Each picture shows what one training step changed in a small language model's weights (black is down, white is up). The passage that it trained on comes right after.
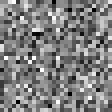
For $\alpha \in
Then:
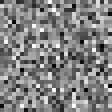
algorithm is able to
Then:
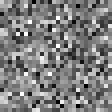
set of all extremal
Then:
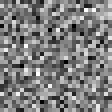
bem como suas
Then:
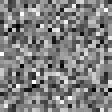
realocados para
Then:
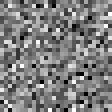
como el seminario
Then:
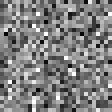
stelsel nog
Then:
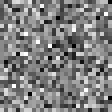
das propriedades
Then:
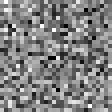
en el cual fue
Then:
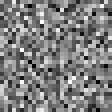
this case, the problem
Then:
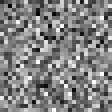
is valid at spatial
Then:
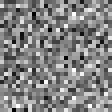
por meio de uma
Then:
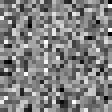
ja nende
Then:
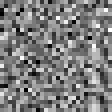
kept constant. If
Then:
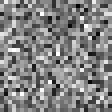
\rho \in
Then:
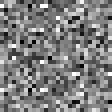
Albanese map
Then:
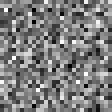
data, the trivialization
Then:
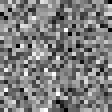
um ano de
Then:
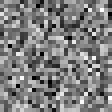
for totality, which
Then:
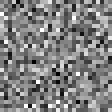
a negative diffusive
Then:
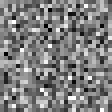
informação em que as
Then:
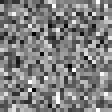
analysis for smooth weakly
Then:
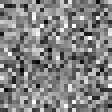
De beslissing
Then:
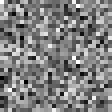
say that the algebra
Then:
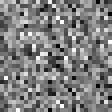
intervals to process and
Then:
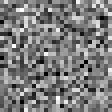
potentielle et
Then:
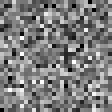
in {India}},
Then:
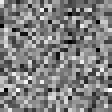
1. Islom
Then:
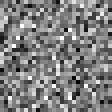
solution of PVI
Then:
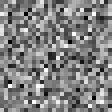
in the base is
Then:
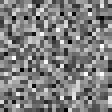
coming from the isomorphism
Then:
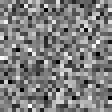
des IFS mit
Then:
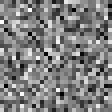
omillar va ish
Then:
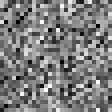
planar graphs,
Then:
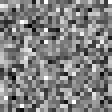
defined by the rule
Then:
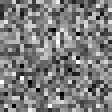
tizimida talabalarning
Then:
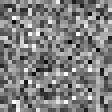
adabiy tili*.
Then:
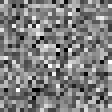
The zeros do not
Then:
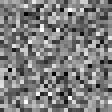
la Tabla 1 se
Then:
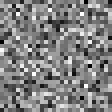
- Lobster
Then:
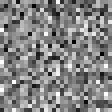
implementation of the decision
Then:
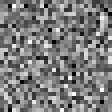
experiência é a
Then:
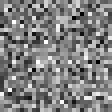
H, Schriger
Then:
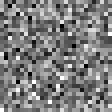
línguas —
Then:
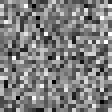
os seguintes
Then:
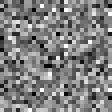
are only finitely many classes
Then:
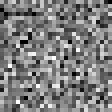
submanifolds in space
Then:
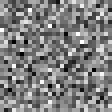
show that the {\it
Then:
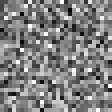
topological properties used in sections
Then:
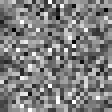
configuration space to be
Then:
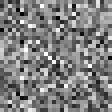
integer weights to vertices
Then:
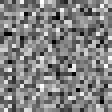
umumiy tashqi
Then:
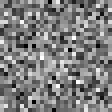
ao longo dos
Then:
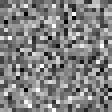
solib turuvchi huquq
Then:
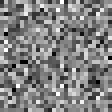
be decomposed using the
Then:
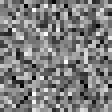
shahar ikki
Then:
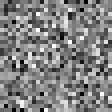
abiotic stress
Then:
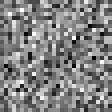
\times b =
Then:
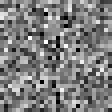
of collapse by
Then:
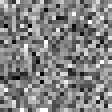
o fato de que
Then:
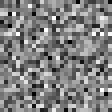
scenarios, computing
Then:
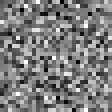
ta’limni tashkil
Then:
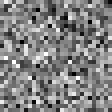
sprawcy za
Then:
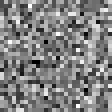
By lemma 6.5
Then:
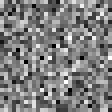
using coherent
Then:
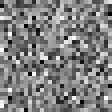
an eigenfunction
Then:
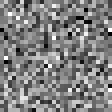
zaman elbette
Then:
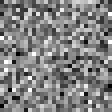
та планування
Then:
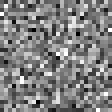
sectional curvature and
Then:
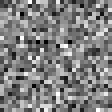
curves of genus
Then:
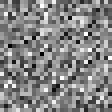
$i$ product is
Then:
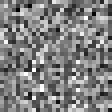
the limit set of
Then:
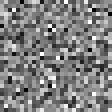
{\em International Journal
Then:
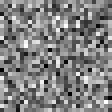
(figura 3)
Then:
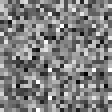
is the minimal normal
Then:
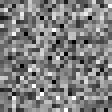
dos arquitetos
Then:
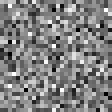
general method for computing
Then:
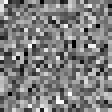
Results of Each
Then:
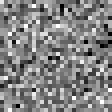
para proteger y
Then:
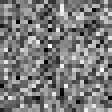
direita, ou
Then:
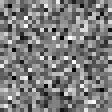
y la duración de
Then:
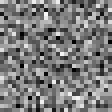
OSCE dan
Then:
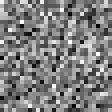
precisely the kernel of
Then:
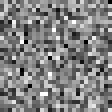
index outperforms other
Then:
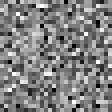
tempo sia il
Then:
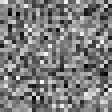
de podómetros
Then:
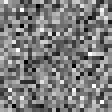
\leq B$. The
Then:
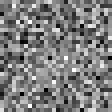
V - средняя
